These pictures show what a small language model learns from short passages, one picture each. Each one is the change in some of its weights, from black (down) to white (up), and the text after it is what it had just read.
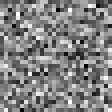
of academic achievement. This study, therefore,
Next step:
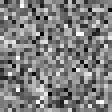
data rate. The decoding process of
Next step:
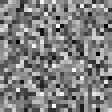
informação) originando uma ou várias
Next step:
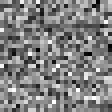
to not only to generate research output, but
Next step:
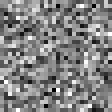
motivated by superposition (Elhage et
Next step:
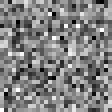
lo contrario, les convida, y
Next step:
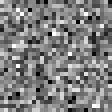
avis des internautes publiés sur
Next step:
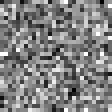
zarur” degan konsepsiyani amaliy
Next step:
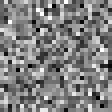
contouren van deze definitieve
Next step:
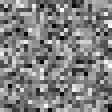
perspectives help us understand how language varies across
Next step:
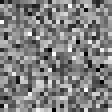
networks is the variation of the same class due to
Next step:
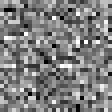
Павла Полуботка
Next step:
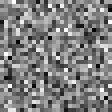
Corporation (BADCO), Research Division
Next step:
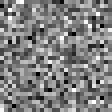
mamlakatimizda bu faoliyat turi
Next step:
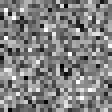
results shown in Figure 7. Although the overall
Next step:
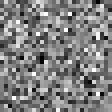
"Handicrafts products are those produced
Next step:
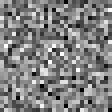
represented television and 9 represented web
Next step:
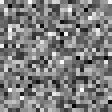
workers)²³ in order to measure
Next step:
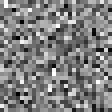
- Приказ УОН «О
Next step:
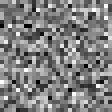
shortening curve when the
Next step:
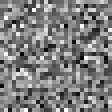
the values calculated. This sales comparison method
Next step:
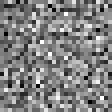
attributed to the risk of rupture and
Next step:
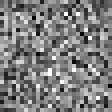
os entes federativos. Em
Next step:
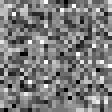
Jahon savdo tashkiloti boshqaruv
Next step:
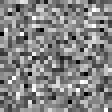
psixologiyasi, odatlari va
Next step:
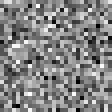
versus Sham, $P <
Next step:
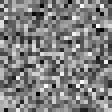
qiladi, hududning potensialiga qarab
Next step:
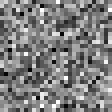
/ Projectique*, volume 2:
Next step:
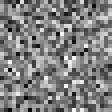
A. en B. ieder voor de
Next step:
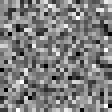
have been continuously extruded for greater than
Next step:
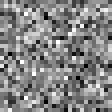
months of 2010 the outflow of direct
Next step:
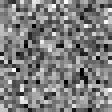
calculation methodology (NTA
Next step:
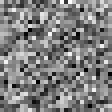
как стимулятор. Он
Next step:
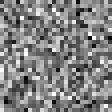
целого изделия сразу,
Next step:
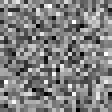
том, что качество производства и
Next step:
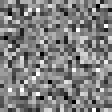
доктор философских
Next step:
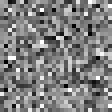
a stable dermatological formulation containing
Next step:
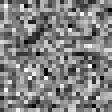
natural multi-round generalization of the
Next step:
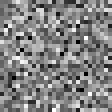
seus objetivos, pois melhora a
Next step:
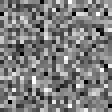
variativ yondashuv asosida takomillashtirishning
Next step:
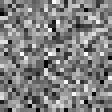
available at the distance of 0.5
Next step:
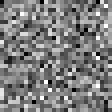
page turning [3] or the
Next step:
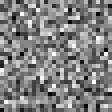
property is attributed with an URI
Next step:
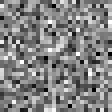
maqolada muallif tomonidan O‘zbekiston
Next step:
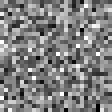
شاپور. *مدیریت
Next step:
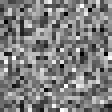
organización a veces motiva a sus
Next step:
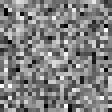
jika, masa krs masih
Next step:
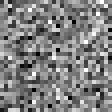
less weight in the job market than the formal
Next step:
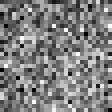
давлатнинг ҳам уларга ҳамкорлик
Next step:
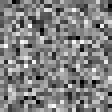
1: adaptación de una ontología de
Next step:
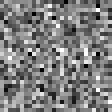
diablo se lo hizo hacer
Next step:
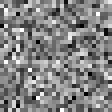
ID, item name, price,
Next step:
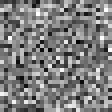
radiological screening modalities failed
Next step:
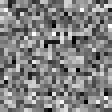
aspiring teachers is rising annually,
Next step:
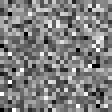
rate is constant, then the expected seismic
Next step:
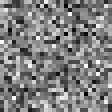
ташиш муддатининг
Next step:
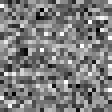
distribution. To cope with this new set of
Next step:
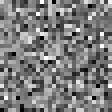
in the provincial government in a row
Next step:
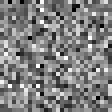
adjustment to connect to the
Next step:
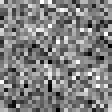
ko'chirib bosilganda
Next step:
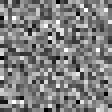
Il numero di decessi per cause
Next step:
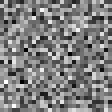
dat het kabinet zich
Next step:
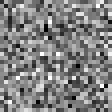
“otang boʻlmasin”
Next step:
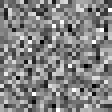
derecho humano, es considerado como
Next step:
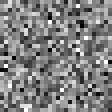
показниками [16]. Для
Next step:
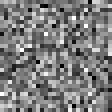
Rondônia. Com estudo
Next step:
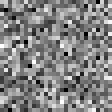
शोध पत्र का
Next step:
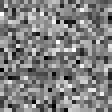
Сторон В Области 26 И 15
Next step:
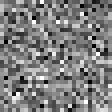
optimal for pedagogical activity; iii)
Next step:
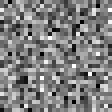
distribution modelling in electroconductive
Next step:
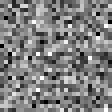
standards. Fig. 2: Model Validation
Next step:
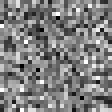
(Fig. 1d). Sampling rate of
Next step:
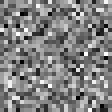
bu borada aholi va xududlarni
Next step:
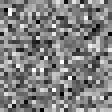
vegetable and fruits have gained great
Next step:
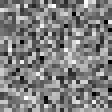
sequences of (Seq1,
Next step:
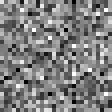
obra de Sara Ahmed y
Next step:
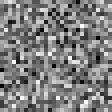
defined in § [Nomenclature](#)
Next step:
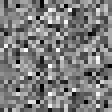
indicate the mean of the flow rate ratio and
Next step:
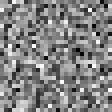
forms of porosity, maybe we could
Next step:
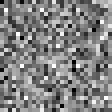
Insoniyatni birlashtiruvchi va
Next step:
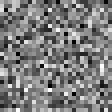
de las tesis hegelianas
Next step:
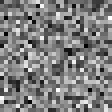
This allows for a reduction in the demand for
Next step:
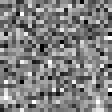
is a clear need for enhanced mental health
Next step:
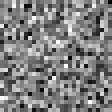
influences students' performance and contentment
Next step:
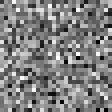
mediante l'uso di curve di
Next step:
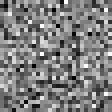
both momentum and heat transfer rates (Pal
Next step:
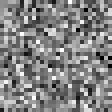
o‘zbek qizlari seplari uchun
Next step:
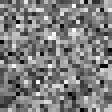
Myntra.com 12 8 Amazon
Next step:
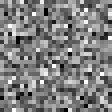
as the object of study, and analyzes
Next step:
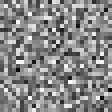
juice - iv. Biochemical
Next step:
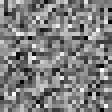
increase access to such services for underserved
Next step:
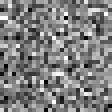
haroratlarda tarkibida 1%
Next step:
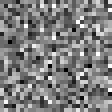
Membrane Science**, v.
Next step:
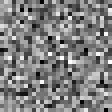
nom d'indicateurs de performance,
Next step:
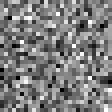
из 70% базальтовых
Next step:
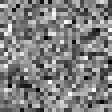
the Czech territory.
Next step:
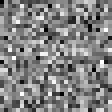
Ulug‘bek o‘g‘li
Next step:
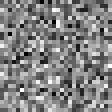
também inclui recursos para corrigir
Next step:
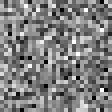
yoshni, katta o'quvchilik
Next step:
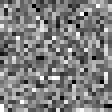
Almas – BA, E-mail:
